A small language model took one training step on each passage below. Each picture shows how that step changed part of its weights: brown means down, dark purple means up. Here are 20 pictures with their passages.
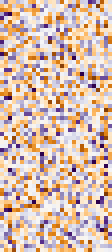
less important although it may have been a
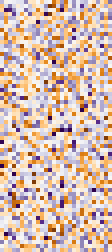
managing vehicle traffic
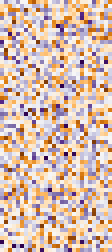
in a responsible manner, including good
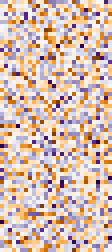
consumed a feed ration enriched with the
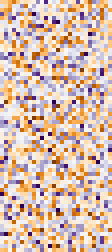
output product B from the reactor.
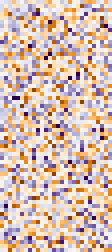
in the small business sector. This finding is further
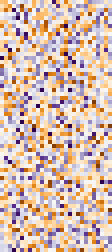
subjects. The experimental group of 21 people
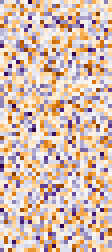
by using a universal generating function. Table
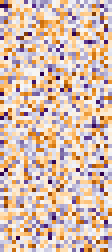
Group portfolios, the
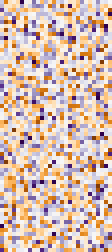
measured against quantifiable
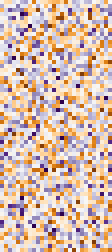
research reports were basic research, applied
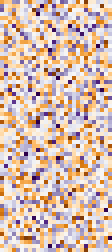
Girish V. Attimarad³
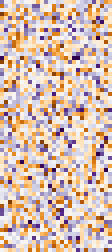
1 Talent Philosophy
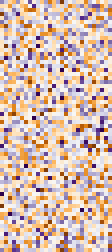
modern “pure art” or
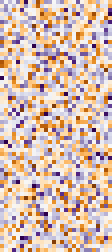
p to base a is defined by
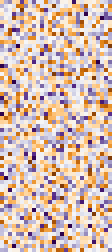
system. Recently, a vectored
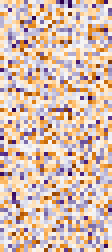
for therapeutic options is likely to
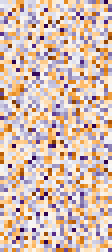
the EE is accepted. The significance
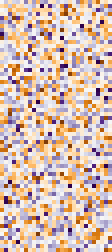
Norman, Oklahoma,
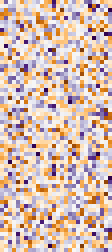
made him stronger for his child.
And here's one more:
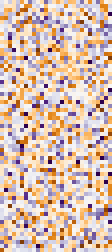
surface during the ultrafiltration
